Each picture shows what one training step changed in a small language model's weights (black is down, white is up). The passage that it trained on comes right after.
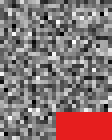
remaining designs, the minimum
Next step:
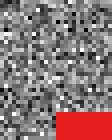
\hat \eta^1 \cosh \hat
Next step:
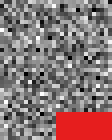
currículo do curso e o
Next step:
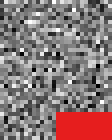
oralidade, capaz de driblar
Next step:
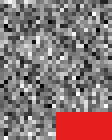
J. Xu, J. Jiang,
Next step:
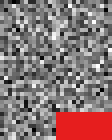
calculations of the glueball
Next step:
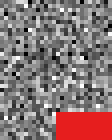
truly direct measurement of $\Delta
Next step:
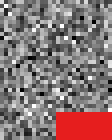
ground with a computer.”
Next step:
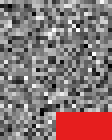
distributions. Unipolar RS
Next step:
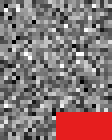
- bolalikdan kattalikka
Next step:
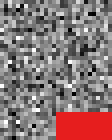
сортах чёрной
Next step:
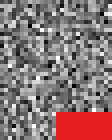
the reaction range $X$ is
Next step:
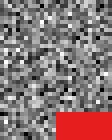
ushbu xizmatlardan
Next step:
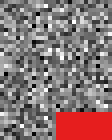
en estudios de referencia hechos
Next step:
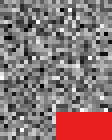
physical gauge-invariant
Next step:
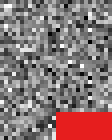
what one expects on general
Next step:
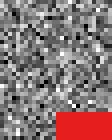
nutqi, xotirasi,
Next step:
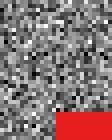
film kinetic measurements assist
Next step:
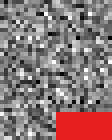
y olvidados, transmitidos
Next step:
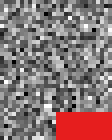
$k/p$ represents the percent
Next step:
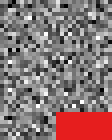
कला जगत
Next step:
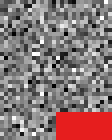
IEEE International Conference
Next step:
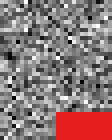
authority to respond to the specific
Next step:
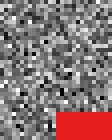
the Hopf bifurcation, both
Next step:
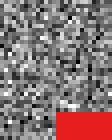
denotes the inverse matrix
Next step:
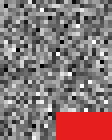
di antaranya: 1. Studi
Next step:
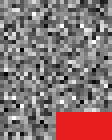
and {Novikov}, I. and
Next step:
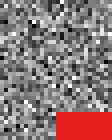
The Cambridge Introduction to
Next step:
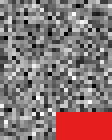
preliminary study, Wang et
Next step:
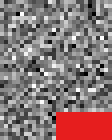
gaussian solution towards a
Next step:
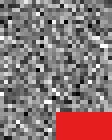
Увеличение объема
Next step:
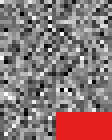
para su implementación**. Ed.
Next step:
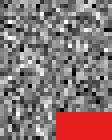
bilan ishlov beriladi.
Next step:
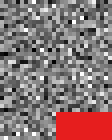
apart from the fact that it
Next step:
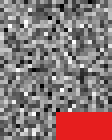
spin-glass transition in the model is
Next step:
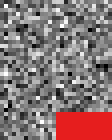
domains \cite{ref_cad,
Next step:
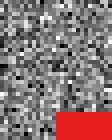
dikkat etmeli).
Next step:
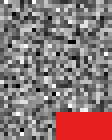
\begin{abstract} In a
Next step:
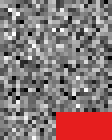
Ko, Bao-An
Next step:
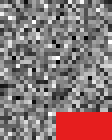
penalidades específicas para
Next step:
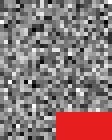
observed, which proves the high density of the
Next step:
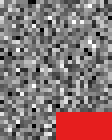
system under consideration, the $d$-like
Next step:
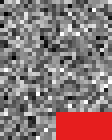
fixed during the training and
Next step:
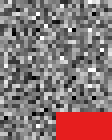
ихтиёрига кўра
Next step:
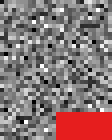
separate lexicon specifies the
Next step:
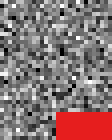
for the peculiar velocity
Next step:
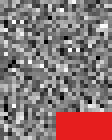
como publicidade enganosa por
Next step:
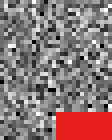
assumption, so that they are of the same
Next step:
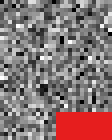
Dari pendekatan Ibu
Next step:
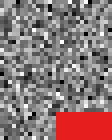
усвоение этой
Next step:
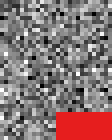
ta'sischisi sifatida
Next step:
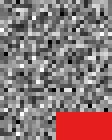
IPF algorithm to address
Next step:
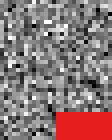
and the number of observations at different vertical
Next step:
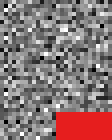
bog‘liqlikni topish va
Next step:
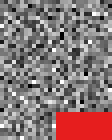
general, can be written in terms
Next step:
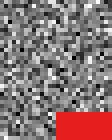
perioden te laag zijn
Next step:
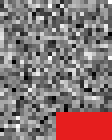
of collective and single-particle
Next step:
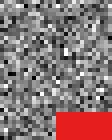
Regional-I Medan
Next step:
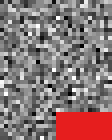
untuk memberikan sinyal
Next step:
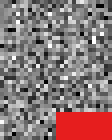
This analysis applies a joint fit
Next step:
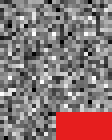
that of the inner planet when
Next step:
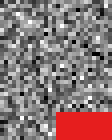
askı setine ağırlık
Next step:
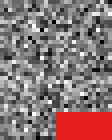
\rightarrow e^{+}+n$, whose
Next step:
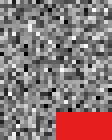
the onset temperature $T_{\rm o}$
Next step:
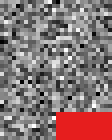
apresentados. Após a
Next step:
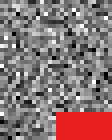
более 12 очагов у
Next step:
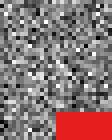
učnih procesov z
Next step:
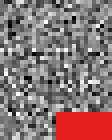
and the axial position of the
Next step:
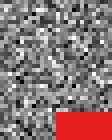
275 y ss. los focos
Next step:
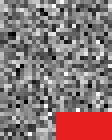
(g) CZ-APB: a
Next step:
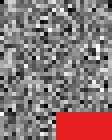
upon the environmental signal
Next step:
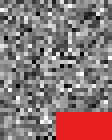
ринку в сучасних
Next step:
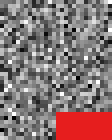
based on students' creative
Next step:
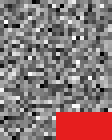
el crecimiento e incluso la
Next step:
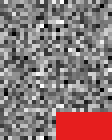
Abstract. This article
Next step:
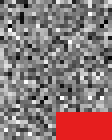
dešavanja, poput
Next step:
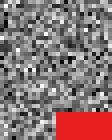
sociedade mais positiva e
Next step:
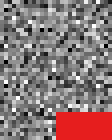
\section{Numerical Results}
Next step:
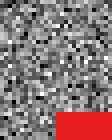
load the \Z{6}--II
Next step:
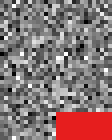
why is it placed in its current
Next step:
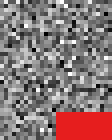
able to find an analytic
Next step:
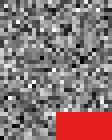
polarization vector. In contrast,
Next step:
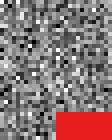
o'z ichiga oladi.
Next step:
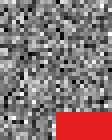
state (anisotropic initial state
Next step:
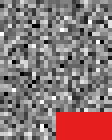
1200 Series Rapid Resolution
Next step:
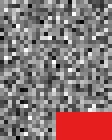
the extreme slices of PET
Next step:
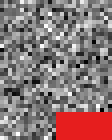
partial differential equation describing the time evolution
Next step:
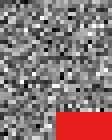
holding many electrons, and the number
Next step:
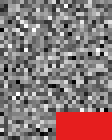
uchun sodda interfeysga
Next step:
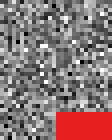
million particles on another
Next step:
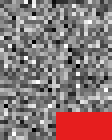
Києві, зазначає
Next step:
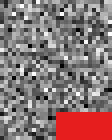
y populares y el consejo
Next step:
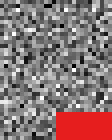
Spicer, Caroline
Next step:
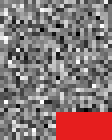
rough estimate of the degree of
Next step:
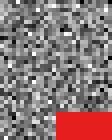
the intricate dynamics at play in
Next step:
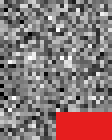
el anonimato. Posterior
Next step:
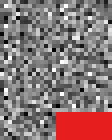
economía social y solidaria
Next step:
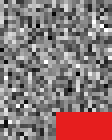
didactic innovation from
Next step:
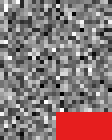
de bajo en la caracterización
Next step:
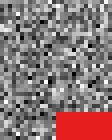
categories (SF-AGN
